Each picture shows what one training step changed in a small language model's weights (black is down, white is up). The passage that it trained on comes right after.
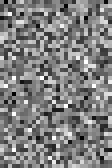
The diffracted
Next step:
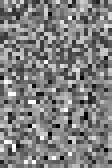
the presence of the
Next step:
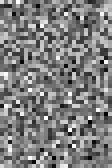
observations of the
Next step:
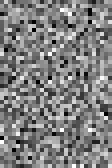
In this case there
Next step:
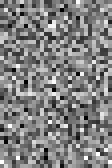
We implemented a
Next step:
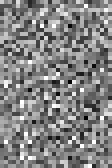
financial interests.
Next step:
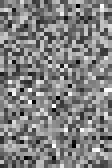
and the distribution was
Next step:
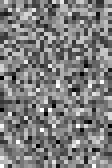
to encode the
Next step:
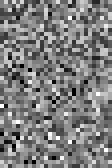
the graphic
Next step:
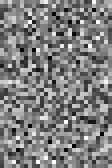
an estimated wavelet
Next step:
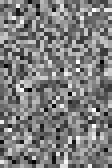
conditions and on the
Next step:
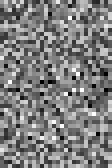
the intensity of the
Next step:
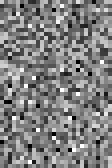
environment models, and
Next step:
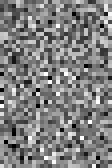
conserved AK
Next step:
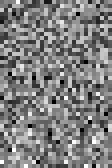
from recent events is
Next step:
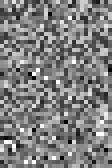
the European Space
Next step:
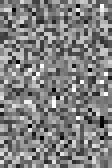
and implementations of
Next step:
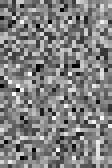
In addition to this
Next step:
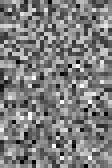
an effective and efficient
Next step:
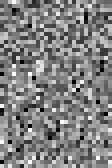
are averaged over three
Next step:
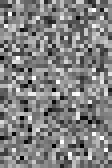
temperature. We have
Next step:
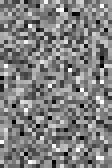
symmetric 5-brane
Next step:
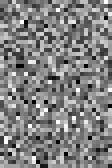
first order in
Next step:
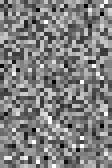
coefficient, due to
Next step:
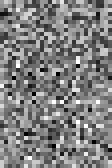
to depose and
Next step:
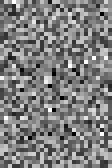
such elusive physical
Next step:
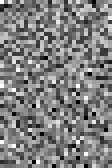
preserved by the
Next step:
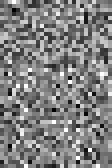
are numerically interpolated
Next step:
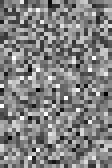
that the acceptable
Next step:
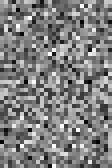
established such type of
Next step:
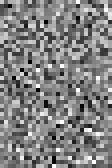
carried by a two
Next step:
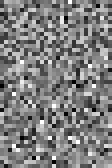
in all the cases
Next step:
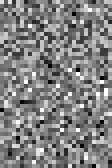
Gaussian distribution,
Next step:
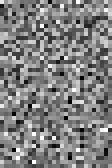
achieve this, we
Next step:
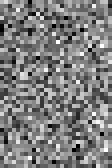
(that is,
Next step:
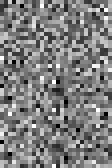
source is visible also
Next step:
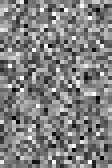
revival can
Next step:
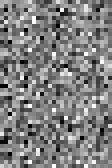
maximum isoscalar
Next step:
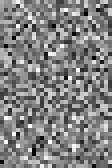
\left( j
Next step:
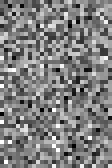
Science through a
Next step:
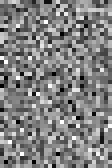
noticing that
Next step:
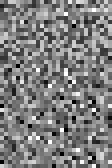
cross product in
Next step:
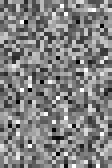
moments are parallel along
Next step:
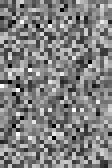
In the present paper
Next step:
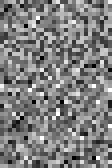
close the feedback loop
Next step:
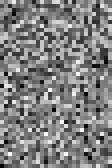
there is no
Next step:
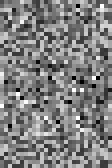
and UV emission,
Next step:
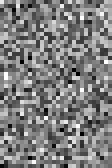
computation of the
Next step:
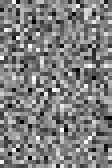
attenuation in
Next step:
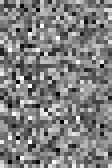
failure modes such
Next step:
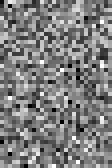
is nothing but
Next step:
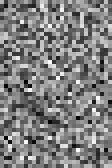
example tasks, as
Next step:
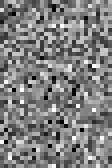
if there is a
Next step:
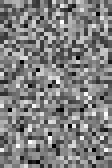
for different tip
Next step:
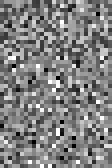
for energy flexibility
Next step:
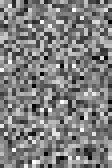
{\emph {\bibinfo
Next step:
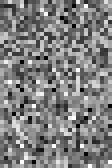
varying the magnetic field
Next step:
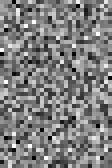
foundation for
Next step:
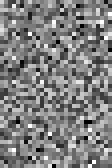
some translators to
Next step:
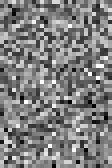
there is a symmetry
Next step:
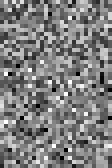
the scalar sector needs
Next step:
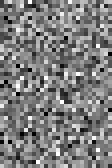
of guarded
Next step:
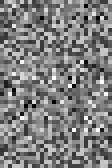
with the reduced
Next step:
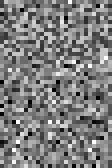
in Theorem 5.
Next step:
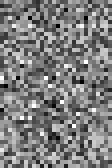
on the Fermi surface
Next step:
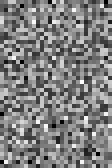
condition should be imposed
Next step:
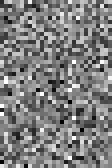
of not applying
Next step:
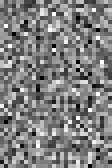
intermediate and final outcomes
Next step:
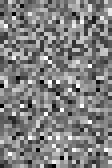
worth being noted is
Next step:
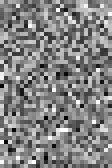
confining string.
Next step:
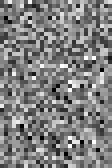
of stellar mass
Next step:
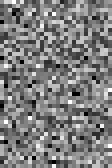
these simulations it was
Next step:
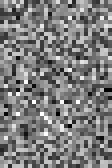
the simulation,
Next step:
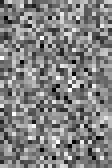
of CPT
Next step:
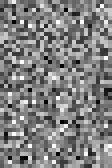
choice of modification according
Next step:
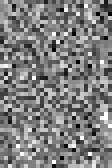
and\ \citenamefont
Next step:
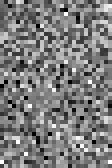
Raman spectroscopy
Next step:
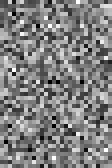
Similar to the
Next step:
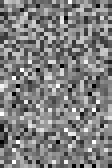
in two separate
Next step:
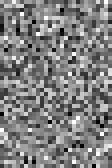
the W state is
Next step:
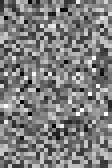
DOEs are
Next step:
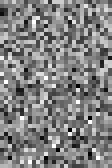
roll at the
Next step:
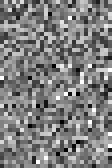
the spacetime manifold
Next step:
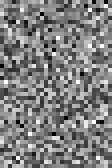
a proper knowledge of
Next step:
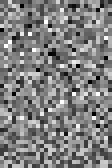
\it University of
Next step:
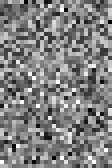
strongly on the strength
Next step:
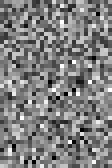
for the Lagrangian density
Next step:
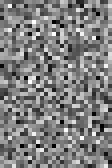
large flavour
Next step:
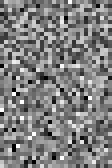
in the supplementary
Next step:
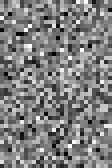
of challenges faced
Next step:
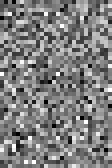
The second example
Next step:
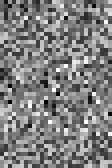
flux at Earth
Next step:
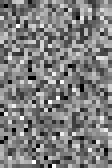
his seminal paper
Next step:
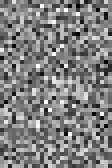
\ee where
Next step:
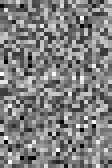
approaching a
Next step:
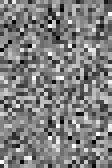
will be soon
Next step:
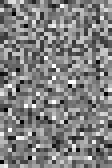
since the form factor
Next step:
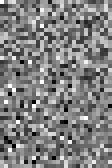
determine the structural
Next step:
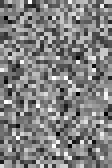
of motion, there
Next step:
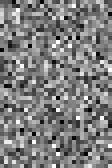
form this exotic
